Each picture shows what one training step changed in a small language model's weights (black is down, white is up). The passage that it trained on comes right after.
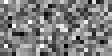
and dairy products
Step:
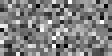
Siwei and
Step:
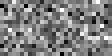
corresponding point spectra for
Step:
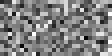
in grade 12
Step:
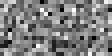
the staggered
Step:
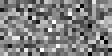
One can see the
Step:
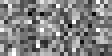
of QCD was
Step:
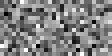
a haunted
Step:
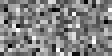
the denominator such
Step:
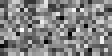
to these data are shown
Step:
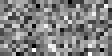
DML2 and
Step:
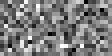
account. There is no
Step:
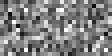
until the third
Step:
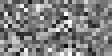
understand the underlying physics
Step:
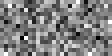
in the configurational
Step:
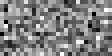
a Sustainable
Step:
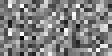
decision to choose
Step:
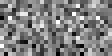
gauge bosons,
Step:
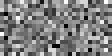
All assemblies
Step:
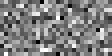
circuit cost as
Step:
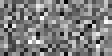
thus the inverse of
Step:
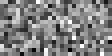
is very similar in all
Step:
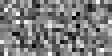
\State Set
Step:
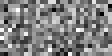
the source and its
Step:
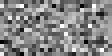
basis of our degrees
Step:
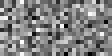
identical (430
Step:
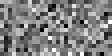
quantisation conditions and
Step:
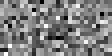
20 university students,
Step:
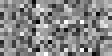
results of the four
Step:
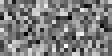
properties through the thickness
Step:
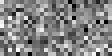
equation of the oscillator
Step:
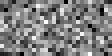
this canal rather than
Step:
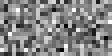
the education system,
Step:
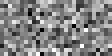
of the atomic mass
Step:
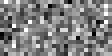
and denser
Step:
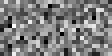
and high negative velocity are
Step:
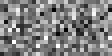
the goal of understanding
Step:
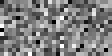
Form Eqn
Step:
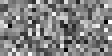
has led to a
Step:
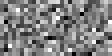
the authors, rise
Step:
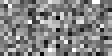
of works regard
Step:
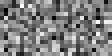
the sowing
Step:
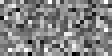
Association of the
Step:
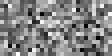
of the capacity at the
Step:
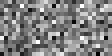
speedup on a
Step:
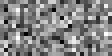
the controller and its
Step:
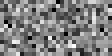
their condition has always required
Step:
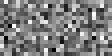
and respect without formal
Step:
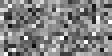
nurses in a
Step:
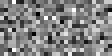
the passage contain information
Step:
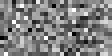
source is estimated from the
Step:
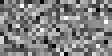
local dialect with
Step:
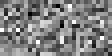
Notably, we
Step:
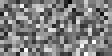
address the kindred
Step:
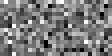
and acquisition of
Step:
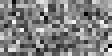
intersection of two
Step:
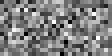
high enough to
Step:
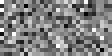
composites from
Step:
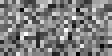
on the challenges
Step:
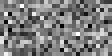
nature. Constructing
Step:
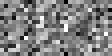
through the unreality
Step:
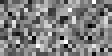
unequal power and
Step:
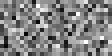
results seem to indicate
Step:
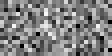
Spectral function vector
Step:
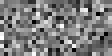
observables such as
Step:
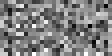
gravitational field
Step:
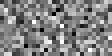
its modifications when
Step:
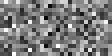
and characterization of novel
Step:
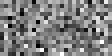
were identified belonging
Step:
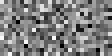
suggesting a highly
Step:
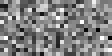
that can be fitted
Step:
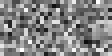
suport of the
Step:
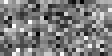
and Cosine
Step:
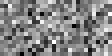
of the number of
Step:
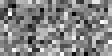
of the said
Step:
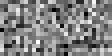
the lower urinary
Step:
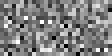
their techniques in questioning
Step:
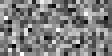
volume~5 of
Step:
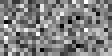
bolide producing
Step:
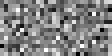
the $z \sim
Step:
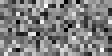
rates become similar in magnitude
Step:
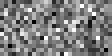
accurately matching statistical
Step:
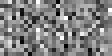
model profile. \item
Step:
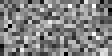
commercially available
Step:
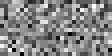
to identify people's
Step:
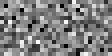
into consideration.
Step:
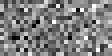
than the performance of their
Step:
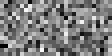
be very helpful in
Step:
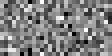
be propagated from
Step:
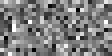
and the synthetic
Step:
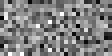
Respondents from
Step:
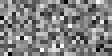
using their native
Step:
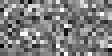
achieves improvements on
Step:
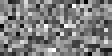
8th grade from
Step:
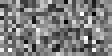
on parameters such as definition
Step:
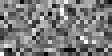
represent the results of the
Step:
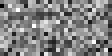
character of polaritonic
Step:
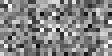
of “fan
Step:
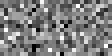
weaken regulatory
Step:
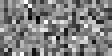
This gap is especially
